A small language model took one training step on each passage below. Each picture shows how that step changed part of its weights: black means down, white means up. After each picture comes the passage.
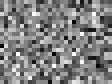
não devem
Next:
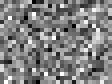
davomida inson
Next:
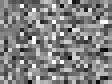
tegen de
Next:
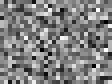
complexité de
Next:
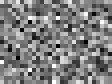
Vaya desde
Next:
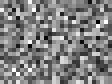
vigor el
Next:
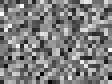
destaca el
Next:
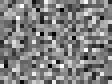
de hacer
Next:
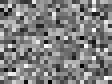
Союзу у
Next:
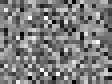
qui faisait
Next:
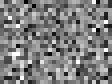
истории и
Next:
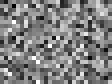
під час
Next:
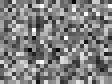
vosita sifatida
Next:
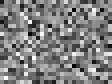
condição na qual
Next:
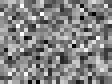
konteks dan
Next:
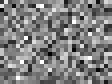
resultados do estudo
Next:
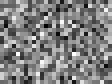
publicados en
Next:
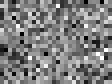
the cases of
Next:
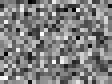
diente zur
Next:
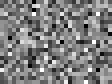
qismlari uchun
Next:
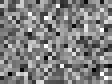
the use of
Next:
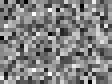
Яъни у
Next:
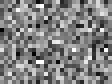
asosiy tushunchalarni
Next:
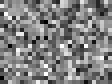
and attitude
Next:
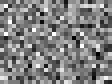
e complete
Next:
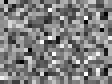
ва ягона
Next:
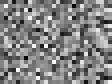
is a significant
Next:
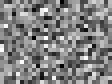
de mínima
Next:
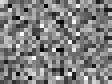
de apoyos
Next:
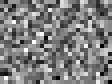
й було
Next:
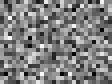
bo'yicha yil
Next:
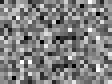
ao direito de
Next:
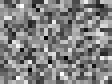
y desarrollo
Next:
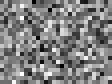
de peso
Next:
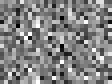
supply and
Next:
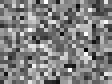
of their way
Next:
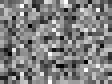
de estudio.
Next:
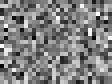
КК України.
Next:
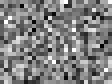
це перший
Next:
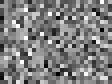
также определить
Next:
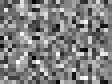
yillarda yangi
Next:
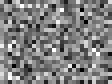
primer día
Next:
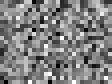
de modo a
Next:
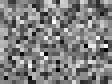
integral de los
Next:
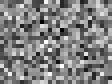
de marketing
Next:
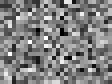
- Hujum
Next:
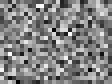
amalga qanday
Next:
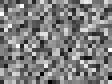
destaca que
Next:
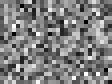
перед ним
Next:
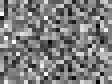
etgani uning
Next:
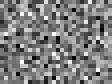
shunday usul va
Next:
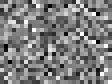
вийти за
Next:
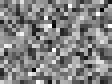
y él
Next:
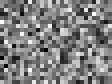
for texts
